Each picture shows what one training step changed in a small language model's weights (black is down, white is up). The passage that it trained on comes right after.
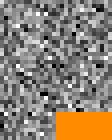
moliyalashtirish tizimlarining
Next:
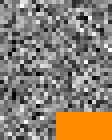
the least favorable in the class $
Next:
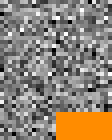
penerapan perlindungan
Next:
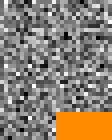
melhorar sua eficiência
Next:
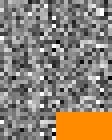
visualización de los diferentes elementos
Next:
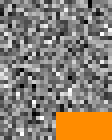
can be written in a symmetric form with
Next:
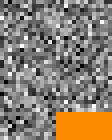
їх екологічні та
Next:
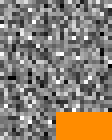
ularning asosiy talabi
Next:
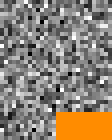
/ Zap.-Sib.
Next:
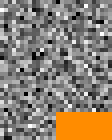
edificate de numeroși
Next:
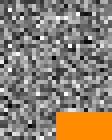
à \tsbf{Ato2}
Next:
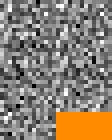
\end{prop} \begin{proof}
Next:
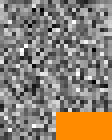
very instructive example of
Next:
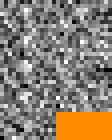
flotoreaktirda boyitib
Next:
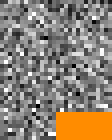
the function $\Phi=w/f$ satisfies
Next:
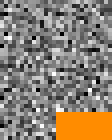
izohli lug‘atlar bilan
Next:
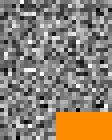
duração das vogais e amplia a
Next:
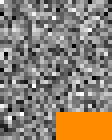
$P$ of essential Hilbert
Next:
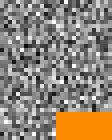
pressure head allowed on the
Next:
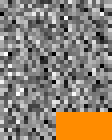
Bulardan kelib chiqib
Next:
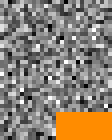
a \add (b \lor c) &=
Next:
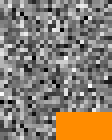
$\mathbf{Q}$ and $\mathbf{X}$
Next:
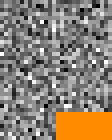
Therefore, for any $x\in
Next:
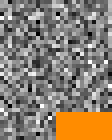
In addition to this note, we
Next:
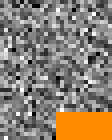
where $N_a (X,Y;
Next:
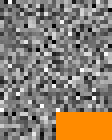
network framework. We
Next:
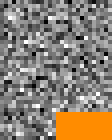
a) circle (1pt); }
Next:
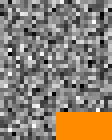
her ilim dalının tavsiye
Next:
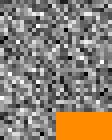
intervention effects. (4)
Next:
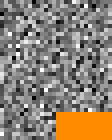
complement $F$. Then we have $$
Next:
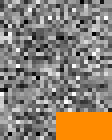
y destrezas durante la
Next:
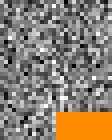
are fully defined from commutation rules
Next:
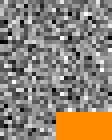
um sistema de governo onde a
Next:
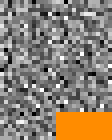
verbal e não verbal, na
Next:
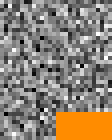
implemented using IPsolve.
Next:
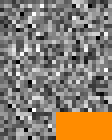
means $C$ is Gorenstein
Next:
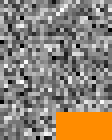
административной защиты
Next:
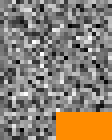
$w \succeq u$ imply
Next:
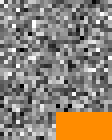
existence for equivariant bilinear differential
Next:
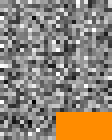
\mathcal T$: we take the cone over
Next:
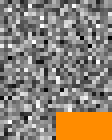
de qos beksesin bir bulk
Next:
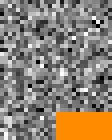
applying arguments similar to those
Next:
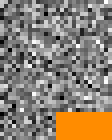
Deutsche Version des
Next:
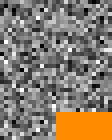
the idea of the proof of the following Lemma and
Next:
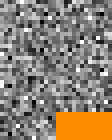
fikrning tasdig'ini
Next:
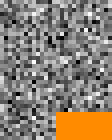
forma sólida e ao mesmo
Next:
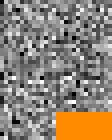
2015] Centre for Advanced
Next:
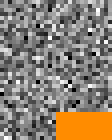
скрещиваний таких
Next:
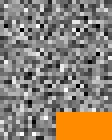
and almost product manifold. This
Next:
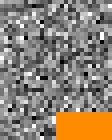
bertujuan merancang dan
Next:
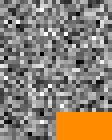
allomalarning ijodiy merosi.
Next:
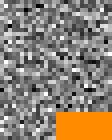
die meerdere eenheid thans
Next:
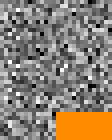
and replace~$\ZZ$ with the
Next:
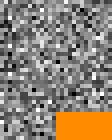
real de transformación y crítica
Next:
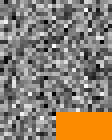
yangi o‘qitish metodlari
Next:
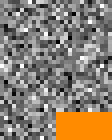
operator. The numerical studies show that
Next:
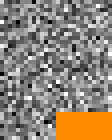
\mathsf{Downset}(I) :=
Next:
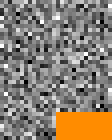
We observe that hypothesis
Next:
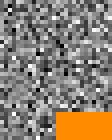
process of bank nationalization in
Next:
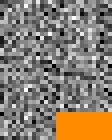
voqealarning ichki va
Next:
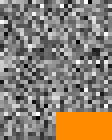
esses níveis de resgate de
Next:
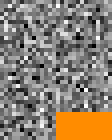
uma interface de fácil
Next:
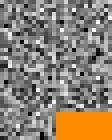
and second factors respectively.
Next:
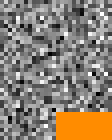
sofrimento psicológico
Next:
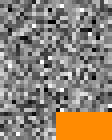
\vp \quext{strongly
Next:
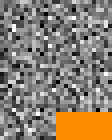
asboblari sirasiga mansub
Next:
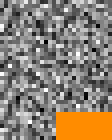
\times M$ making the diagram
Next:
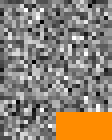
artin ring $R.$ For an algebra
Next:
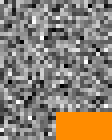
\eqref{1.9} into real and
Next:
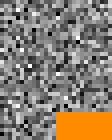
is a Paley type group scheme if and
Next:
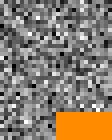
of this paper and study their first
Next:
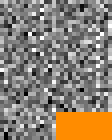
tipo de problemas en los que se
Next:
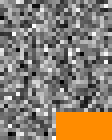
of plants and is released when
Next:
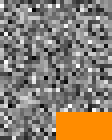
$X$ is of cotype 2 and that
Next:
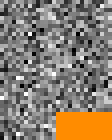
pese a las políticas de
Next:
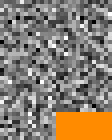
Mortality. *Population
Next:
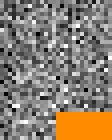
its formal derivatives at points $t$
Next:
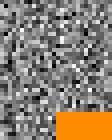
mahalliy aholi
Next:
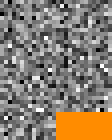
в першу чергу, в
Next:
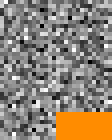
Sherzod Rahmatov.
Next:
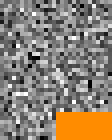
$B$ is a closed operator with a domain
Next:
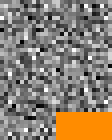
zin van het certificate der
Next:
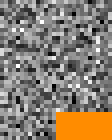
No The remainder of the proof now
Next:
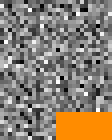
with particular properties, containing many
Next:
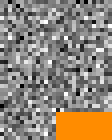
} \bib{CE}{article}{
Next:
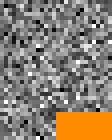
the {\it reflection property}
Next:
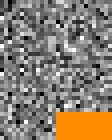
М. та Бірченко
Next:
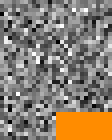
structure of the graph has changed and it now
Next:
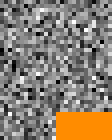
the ring of integers and rational numbers,
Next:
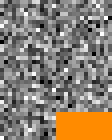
tangga. Jasa hotel dan
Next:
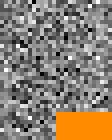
establish the following proposition, the equivalent of
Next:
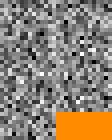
werden muss und nicht
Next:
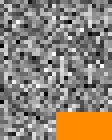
of rational parabolic subgroups from which
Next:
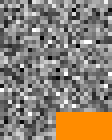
e integrativas, 1 estudio
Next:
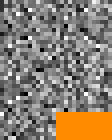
bar), turar-joy
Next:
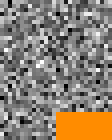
dos homens da terra e dos
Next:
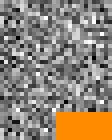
2015, Analisis Desain
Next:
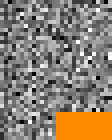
65.4 % de las personas
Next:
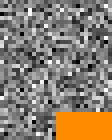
başarı düzeylerinde
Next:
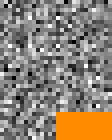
some spanning tree, we conclude that all
